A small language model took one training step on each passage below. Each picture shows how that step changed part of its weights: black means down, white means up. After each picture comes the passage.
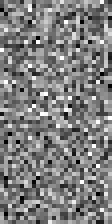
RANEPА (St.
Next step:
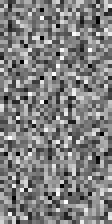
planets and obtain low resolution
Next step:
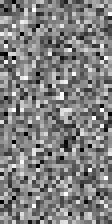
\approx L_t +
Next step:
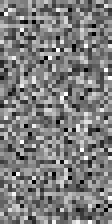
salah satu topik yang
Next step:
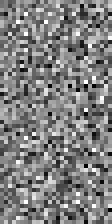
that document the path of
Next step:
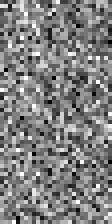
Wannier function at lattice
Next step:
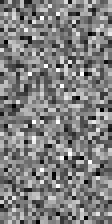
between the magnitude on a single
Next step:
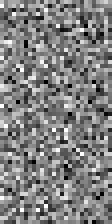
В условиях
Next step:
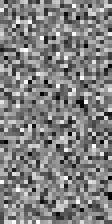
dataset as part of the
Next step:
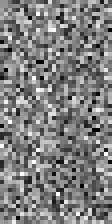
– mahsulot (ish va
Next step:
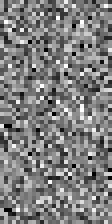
destaca também a
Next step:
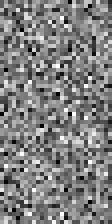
литература: 1.
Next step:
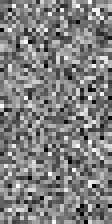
as that of the vacuum,
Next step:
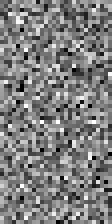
between the results in the two methods.\\
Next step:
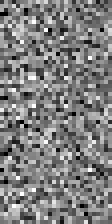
x}})$. It measures the distance
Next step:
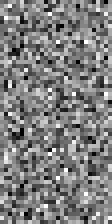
ve ÖZTÜRK,
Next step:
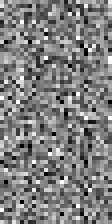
и сложным для
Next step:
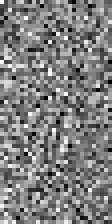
Igual sucede con
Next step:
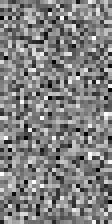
to compute the logarithmic
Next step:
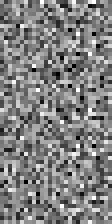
is at a wavelength of
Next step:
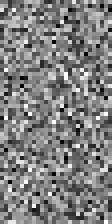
(2) learning modality during
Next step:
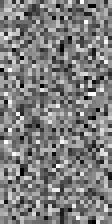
o'zi nazorat
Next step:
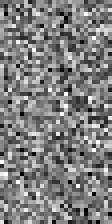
by the total visible energy
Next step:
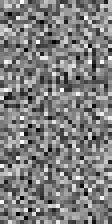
е сензитивен и
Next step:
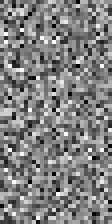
o'simlik moylari olish,
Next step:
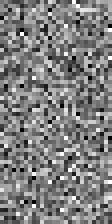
uses information on low-grade
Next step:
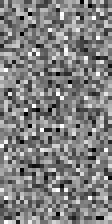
bzw. 19 annähernd
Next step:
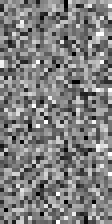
сигнал для врача
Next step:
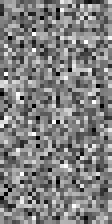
zum Austausch mit den
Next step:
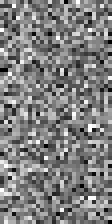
localization.) For the chiral
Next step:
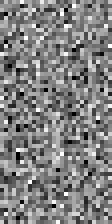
long = long short term memory }
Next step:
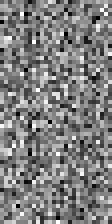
maqsad – inson qadri
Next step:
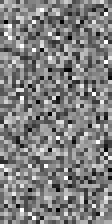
tabiatni diqqatga
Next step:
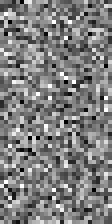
the orbital period, and
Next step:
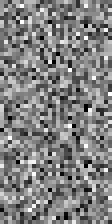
generate simulated gravitational wave
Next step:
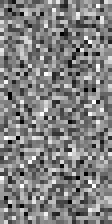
a subsequent sample if the
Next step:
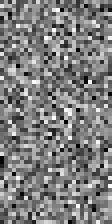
energy resolution, were consistently
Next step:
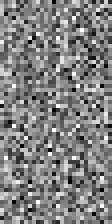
oshirdi hamda individual
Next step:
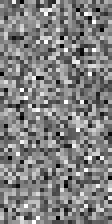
fluid in the same external potential
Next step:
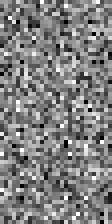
for various strain values.
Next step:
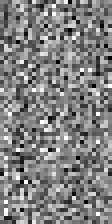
Orang Journal of Education
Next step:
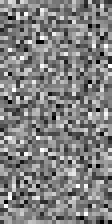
com a corrente conservadora
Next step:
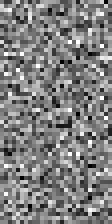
was rather close to the
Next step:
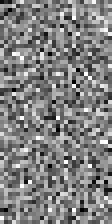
very small number of coefficients
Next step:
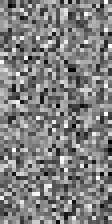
sampling iterations and priors
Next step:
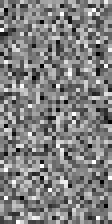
caused by higher order corrections
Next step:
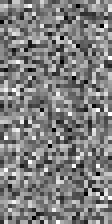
то же, что и
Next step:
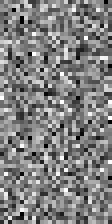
time scales from 20 to 1200 s.
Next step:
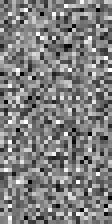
1, nous pouvons constater
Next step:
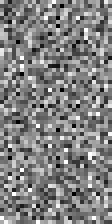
implementing the CA rules
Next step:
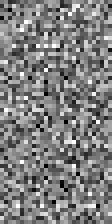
to which Big Data can be used in
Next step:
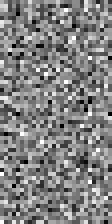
XRI implementations as a
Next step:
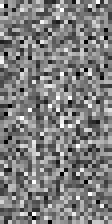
similar (Ordóñez
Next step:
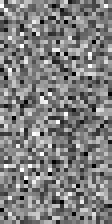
aksar ibora va
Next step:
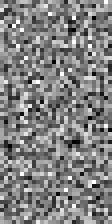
support of the ASAS-SN
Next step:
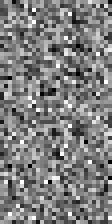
(2021) are particularly
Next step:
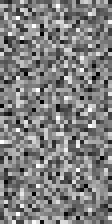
p Performans Genel
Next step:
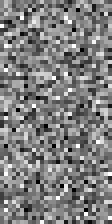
amaliy ko'nikmalarni
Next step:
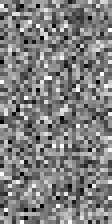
The experimental points have been taken from
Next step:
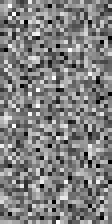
ochib berilgan. Kalit
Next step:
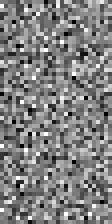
model solution may be more complex. In
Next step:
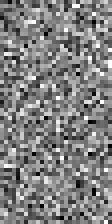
methodology as in \cite{me13}
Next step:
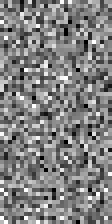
Energy Sciences under Award
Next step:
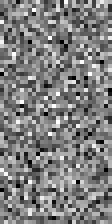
can be used in a complementary
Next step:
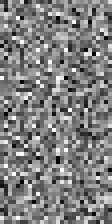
1.** Synthesis of
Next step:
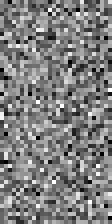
Tanbex berish formasidagi
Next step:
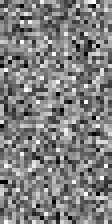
stars. The locations of
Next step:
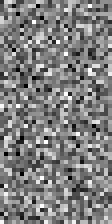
y sensibilidad. Esta
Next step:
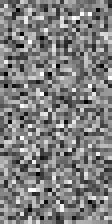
written as \beq
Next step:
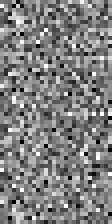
По окончании
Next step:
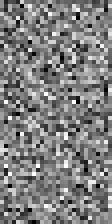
If μ is decreased the
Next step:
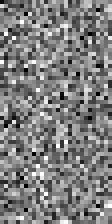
conductance maps show
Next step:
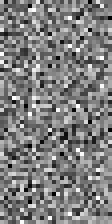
фойдаланган ҳолда
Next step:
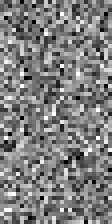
mampu bersaing
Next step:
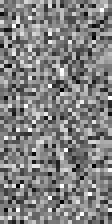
a general case of integration of
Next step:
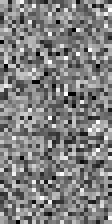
que a ella le resultaba
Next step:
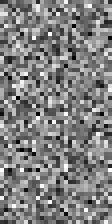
the left compared to the peaks
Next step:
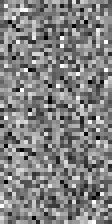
the degradation rate of
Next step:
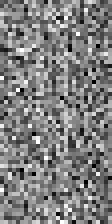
X-ray pulses on a
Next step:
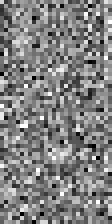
mass squared difference. These
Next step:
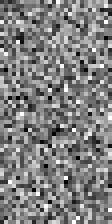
state wherein few of the constraints
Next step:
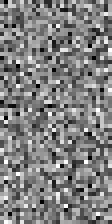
ciências fazem modelos
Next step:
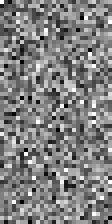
governed by a quantitative
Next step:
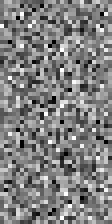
Hotim roziyallohu
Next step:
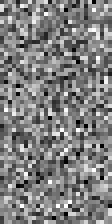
the folds used for training,
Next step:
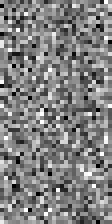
ODE with a small parameter. For
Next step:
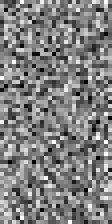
B-sites gives rise to
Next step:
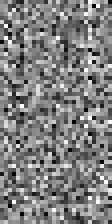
horizon $H$, as we
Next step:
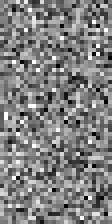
mass at position $r=0$. We
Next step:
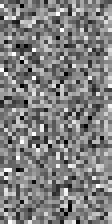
fühle ich mich in
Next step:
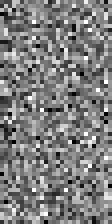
C.; CARVALHO,
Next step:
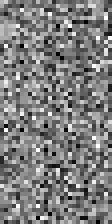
cada año, con el fin de
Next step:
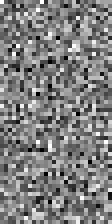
able to determine the Cosmic
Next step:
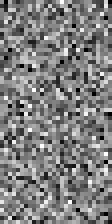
the following way. At each point
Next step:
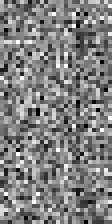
variable comes from the definition of
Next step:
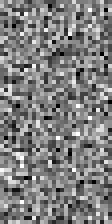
na correia, potência
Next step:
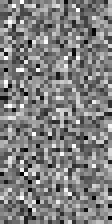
1 : بحص و
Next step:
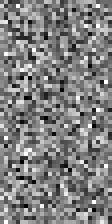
the total optical depth.
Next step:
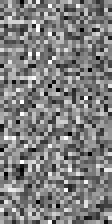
logistici digitali
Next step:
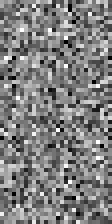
nota final será la media y
